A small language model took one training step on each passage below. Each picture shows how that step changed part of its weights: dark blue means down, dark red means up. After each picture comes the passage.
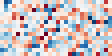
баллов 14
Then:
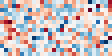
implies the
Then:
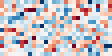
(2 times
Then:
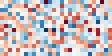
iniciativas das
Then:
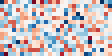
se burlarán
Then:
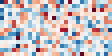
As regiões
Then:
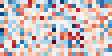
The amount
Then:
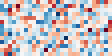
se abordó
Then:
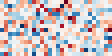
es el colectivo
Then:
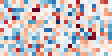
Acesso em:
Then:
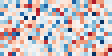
di bawah
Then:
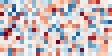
beriladi va
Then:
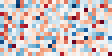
um ambiente
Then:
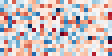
diqqat bilan
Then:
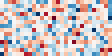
va boshqa
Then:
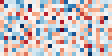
alunos em
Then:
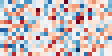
du pouvoir
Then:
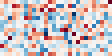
при этом
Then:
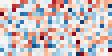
за счет
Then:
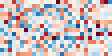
et autrices
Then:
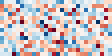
va mantiqiy
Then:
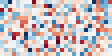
del componente
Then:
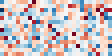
в странах
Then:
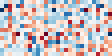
курсів та
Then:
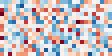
samara beradi
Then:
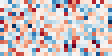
ideia de
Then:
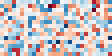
A pode ser
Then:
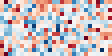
baseado no
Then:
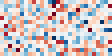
va "test"
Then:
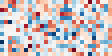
Likert a 7
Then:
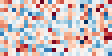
решения при
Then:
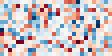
та практичних
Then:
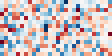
qaytarish va
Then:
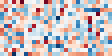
view of
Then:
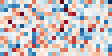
artística de
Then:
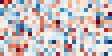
o penetración
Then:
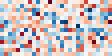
emotions and the
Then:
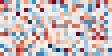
considerando ou
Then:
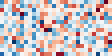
от разрушения
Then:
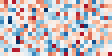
Toke S.
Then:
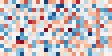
nicht nur auf
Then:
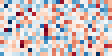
referimos a
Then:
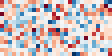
la agenda no
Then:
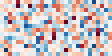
en die van de
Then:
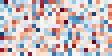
producto de la
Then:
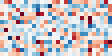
Professor of
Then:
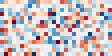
uchun biologiya
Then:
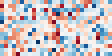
und chemischen
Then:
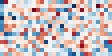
des usages,
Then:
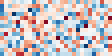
yang sedap
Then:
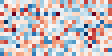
ming so‘m
